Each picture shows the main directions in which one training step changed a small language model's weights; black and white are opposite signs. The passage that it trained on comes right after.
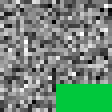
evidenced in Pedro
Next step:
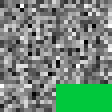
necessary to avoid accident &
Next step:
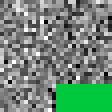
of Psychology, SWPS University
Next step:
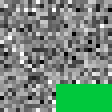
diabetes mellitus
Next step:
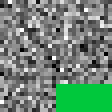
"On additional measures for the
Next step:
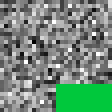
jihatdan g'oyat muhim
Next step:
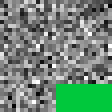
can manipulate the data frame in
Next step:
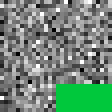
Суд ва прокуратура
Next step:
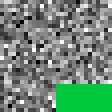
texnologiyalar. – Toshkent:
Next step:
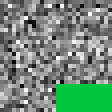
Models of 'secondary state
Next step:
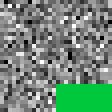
Una de las patas más
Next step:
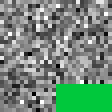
адаптивное поведение
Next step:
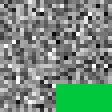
aylanib borishiga asos
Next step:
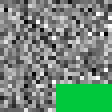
translation. In my book;
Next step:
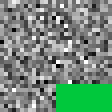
paradigm is nothing but an
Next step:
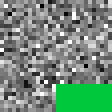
tolerance were calculated for the
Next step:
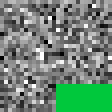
context dimensions (time, region,
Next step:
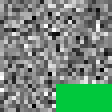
Throughout this project, the following
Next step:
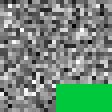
provide (a summary of) the
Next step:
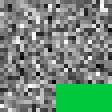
că există o colaborare
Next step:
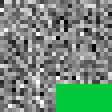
матеріалу У наш час
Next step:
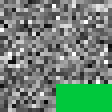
multi-well layout for
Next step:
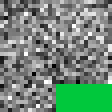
d'identique et donc
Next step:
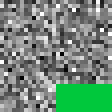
case dimensions. For the proposed
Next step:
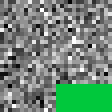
recognition has no positive relationship with
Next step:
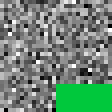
continues. - Light waves
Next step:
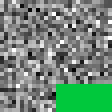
do tipo IgE, havendo
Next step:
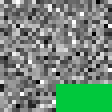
cu dificultăți de
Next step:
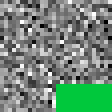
disiplin, tanggung
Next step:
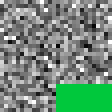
a challenge as well as the
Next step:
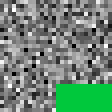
that the Tabu search
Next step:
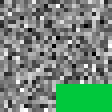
motivate and demotivate
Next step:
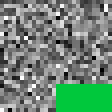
Miriy dostonlarining
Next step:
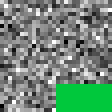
deben evaluar cuidadosamente si
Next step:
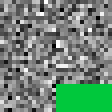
to'lov firibgarligi**
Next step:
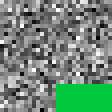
justice in the future. As
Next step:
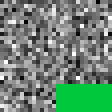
and strategic effectiveness of
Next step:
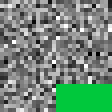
uning aniq va standart talablariga
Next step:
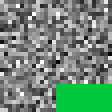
books as a literature of
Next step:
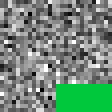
are gradually seen as
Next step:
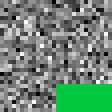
della condizione
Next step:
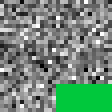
the current that given a clear idea
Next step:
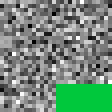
disjointness. The notion
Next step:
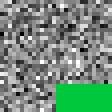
U.S. department of
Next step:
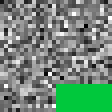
r_2 o raio
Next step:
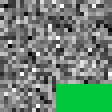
of lysis buffer (200
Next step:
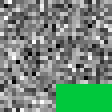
consumer goods. It was noted
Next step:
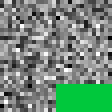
попадании в
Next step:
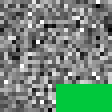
negativity rate with 5 of 10
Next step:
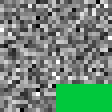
spread over the east and
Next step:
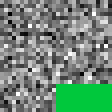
certain type de handicap, de plus
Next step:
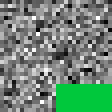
esse texto pretende
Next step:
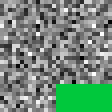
freie Mitarbeit beim
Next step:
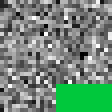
follow-up measurements were executed
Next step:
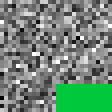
the court's verdict be
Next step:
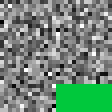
and among the methods used to obtain a
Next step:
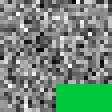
has contracted in the short
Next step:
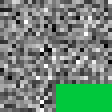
- Failure criterion -
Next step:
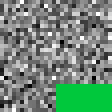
the procedure for performance evaluation of a
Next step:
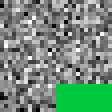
risk for cardiovascular
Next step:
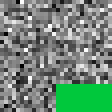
tizimi mexanizmlarini
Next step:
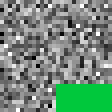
a single sharp peak (or
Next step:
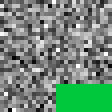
50%. Additionally, it
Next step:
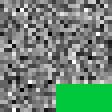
teórico e/ou procedimento
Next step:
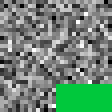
évaluer les construits
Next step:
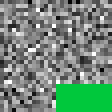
*Madhu* acts as
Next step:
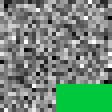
matematik modelga aylantirish
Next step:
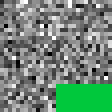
Maranhão, sobre a construção
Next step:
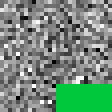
farqli ravishda
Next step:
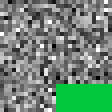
demi meningkatkan
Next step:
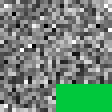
Lin 2019). Social Media and
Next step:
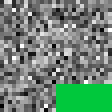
червени стрелки
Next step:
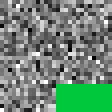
can be used to detect the presence
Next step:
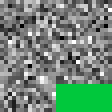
van oordeel is, dat
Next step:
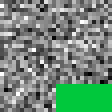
ultrasonographic guidance using a
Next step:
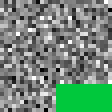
un sistema de regiones altamente
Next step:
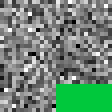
Узбекистан с целью
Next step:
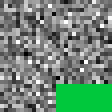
same pattern is seen when
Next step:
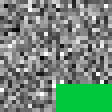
rate of the precursor elements with
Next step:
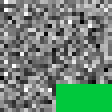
farzandlarda mas’uliyat,
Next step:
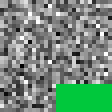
sexual del menor. 9.
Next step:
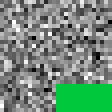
Appendix A The following
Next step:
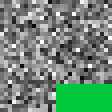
xalqona, ammo
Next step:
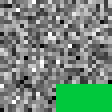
y sostenible. Esto ha
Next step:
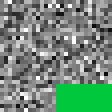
similar topics be conducted.
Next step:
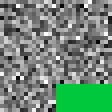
feed coupled with an
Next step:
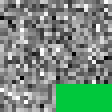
of paintings confirms this
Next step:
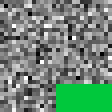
welche KLZ sind
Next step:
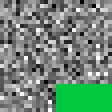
eclipse attack,
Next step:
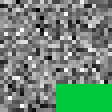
the scale of which sharply
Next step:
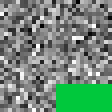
the tannin solution is very
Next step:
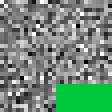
space for "internal socialization"
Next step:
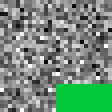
(X,) e'tiborga
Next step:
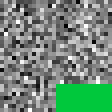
de los datos. Conviene
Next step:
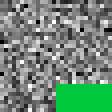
chiqish nuqtayi
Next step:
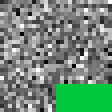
CTA Chi-Square
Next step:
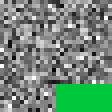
desired trajectories over
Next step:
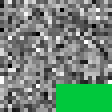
развитию всех видов
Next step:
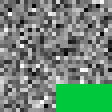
events on contentious issues and
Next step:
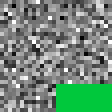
que l'acheteur
